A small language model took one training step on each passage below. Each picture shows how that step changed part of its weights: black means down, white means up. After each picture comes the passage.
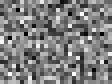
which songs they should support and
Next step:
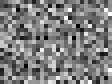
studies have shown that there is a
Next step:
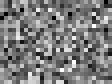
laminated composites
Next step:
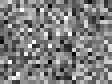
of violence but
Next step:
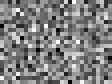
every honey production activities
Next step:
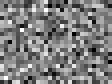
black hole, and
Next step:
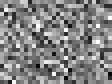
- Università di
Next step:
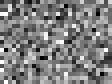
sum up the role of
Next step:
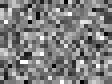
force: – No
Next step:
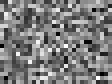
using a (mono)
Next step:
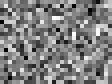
research might result in new design
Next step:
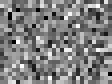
an easy job for
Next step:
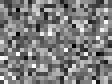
yet reached. More
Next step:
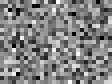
important. It cannot be
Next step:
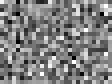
each region. This will also help in
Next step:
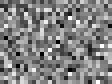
and resource usage.
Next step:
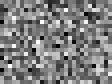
is determined by the tank
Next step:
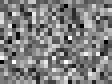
outdoor recreation
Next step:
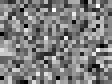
cells in a controlled
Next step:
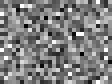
images: the contrast of
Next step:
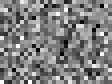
is preferred but optional to
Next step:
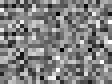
framework able to support the successful
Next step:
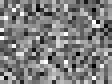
recommended substances for use
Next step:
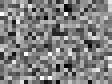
is a sign of a healthy
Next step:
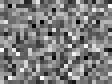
this method on an industrial
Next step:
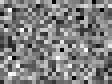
who need individual attention from
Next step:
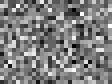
Figure 8 Essential oils
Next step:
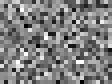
reading: Different
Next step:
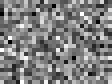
of image formats and their
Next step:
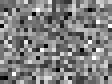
be combined and tailored
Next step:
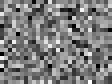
G₁ = green
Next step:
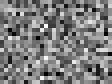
a microphone in a
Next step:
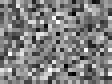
without food. Due to
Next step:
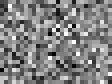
1 Spatial diversity
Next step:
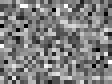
4b: Relationship between
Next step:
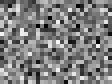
types of anaemia are
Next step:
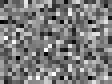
ANN model. The
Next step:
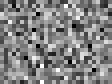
5000 plant species) has been
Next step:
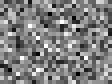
implantable distractor
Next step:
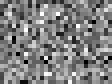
which can contain poetry,
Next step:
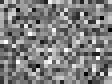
be due to an increase in
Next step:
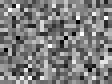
strength in N/mm²
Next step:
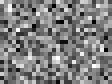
welfare outlays, not
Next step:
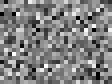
electronic data integrity, allowing
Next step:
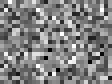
total number of trips, average
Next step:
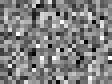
sampling points (that
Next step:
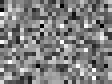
from plastic dumped
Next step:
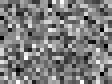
the minimum amount of the solution
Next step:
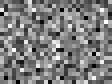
also problems with the qualification
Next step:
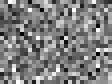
and agriculture are the most
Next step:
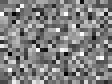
This project proposes a novel
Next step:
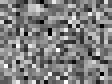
Agric. Anim.
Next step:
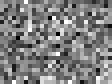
an important energy efficiency and
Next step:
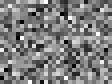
simple stress-strain
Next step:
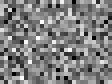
not triggered by
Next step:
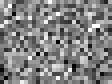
School of Environment,
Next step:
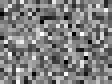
Multi-level Energy
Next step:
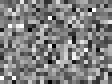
10 ⁻³ Simulated
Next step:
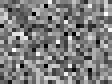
where we inferred the network structure
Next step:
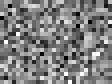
present in the market, who the
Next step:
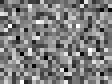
it can be that for the
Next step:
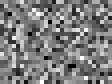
ground samples, which implies
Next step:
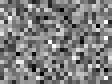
of resilience in
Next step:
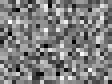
into a purely linear
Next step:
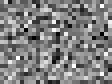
observed as a color change from
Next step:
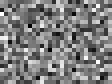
hand, predominantly
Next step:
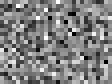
sampling technique. Sample
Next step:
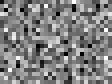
people who are fat as well
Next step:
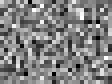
to model military operations at
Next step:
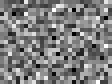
B used 2 foils, and
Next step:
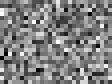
nobly to this difficult
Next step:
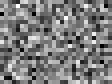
of this new method, we show through
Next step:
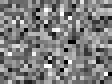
targets. (ISO
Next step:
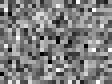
the radial flux,
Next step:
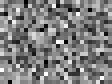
information. Issues that may have
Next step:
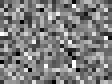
stenosis MS -
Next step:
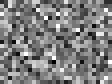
(by critical obstruction
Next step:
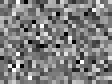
under study was estimated by the
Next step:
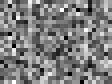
sociologists and political
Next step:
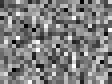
the disk dust masses
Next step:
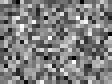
report by noon*",
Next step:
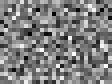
do not reflect the
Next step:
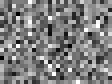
law, political
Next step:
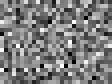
- Open drainage system
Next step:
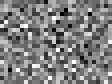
chart 2 clearly explains that
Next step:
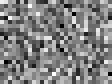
and corporate job.
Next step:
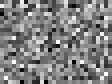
Ruparelia *et
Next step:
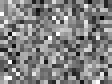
of social influence, perceived
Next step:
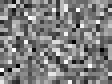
also recorded. The sets
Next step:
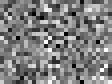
in the field. The main function of
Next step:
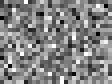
to the World Health
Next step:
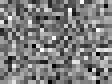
of a situation in which the
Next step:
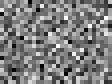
The architecture provides
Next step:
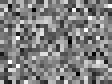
to entrench racially
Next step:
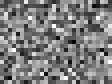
rats per group.
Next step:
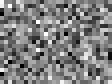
modifications in the physical and
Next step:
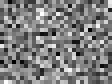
xylem, and
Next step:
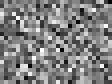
appropriate strategy and
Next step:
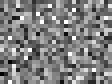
would later contribute to the
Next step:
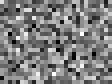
research on computational thinking within
